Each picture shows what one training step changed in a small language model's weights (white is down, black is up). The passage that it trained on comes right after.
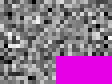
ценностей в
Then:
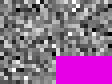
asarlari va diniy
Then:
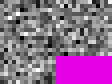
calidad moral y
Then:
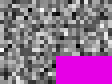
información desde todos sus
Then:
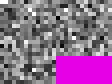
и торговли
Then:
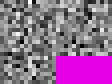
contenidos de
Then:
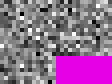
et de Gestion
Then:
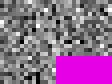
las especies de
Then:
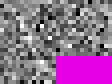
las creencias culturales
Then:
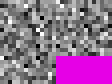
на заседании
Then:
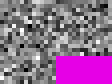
Seus pertences
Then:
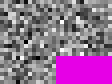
em qualquer
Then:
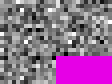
all three
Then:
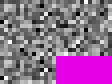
participación en un
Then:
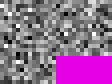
que ele desenvolva
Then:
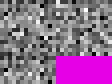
iniciales a la
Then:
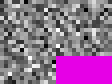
na representação de
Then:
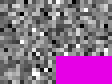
de la vida.
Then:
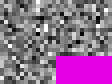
Árabes y
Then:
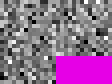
da resposta que
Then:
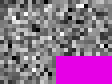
отношение к
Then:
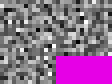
criados e os
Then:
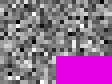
- tezkorlik
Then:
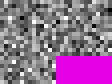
dengan menyediakan
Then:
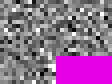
olduğu da
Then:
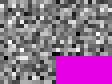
бир мақсад
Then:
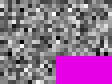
de um filme.
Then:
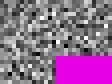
в кроне
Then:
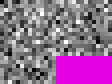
of Science on
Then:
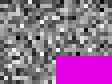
to introduce
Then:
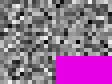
en los procesos de
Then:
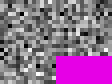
de ces relations de
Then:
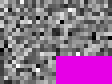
Maroc nous
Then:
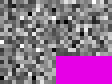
sigue siendo muy
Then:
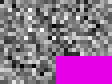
birinchi marta
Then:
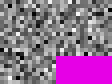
va qurilishga
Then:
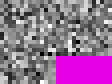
como el film,
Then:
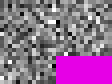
um bombardeio
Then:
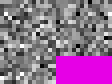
la empresa donde
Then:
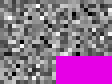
de Iniciação
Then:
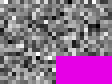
обмежені в
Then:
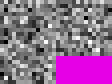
– *Prunus
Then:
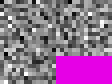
профессор К.
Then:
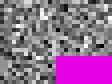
unito e distinto
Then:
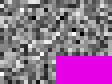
queda amparado por
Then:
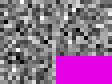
ayniqsa ona
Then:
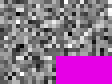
iborat talay
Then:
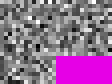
ilmiy merosini
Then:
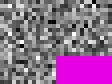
forma de adequar
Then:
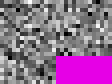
yillar davomida
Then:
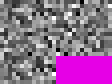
com os serviços
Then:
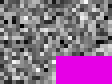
ustiga bino
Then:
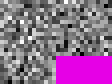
car cumulant
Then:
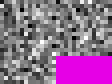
situacije -
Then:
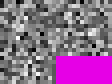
para compreender como
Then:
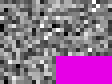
питания или
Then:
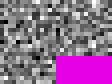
As informações foram
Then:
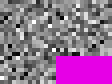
va madaniy
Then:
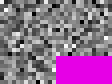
en cuanto a la
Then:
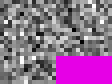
lo largo de las
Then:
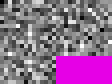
yoki ularning
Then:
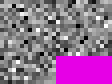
as gestantes como uma
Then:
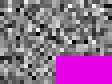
Asarning asosiy
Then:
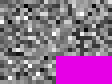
tashkilotlar va
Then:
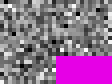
de igual forma se
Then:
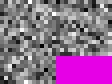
sensíveis a
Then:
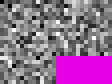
йшлося про
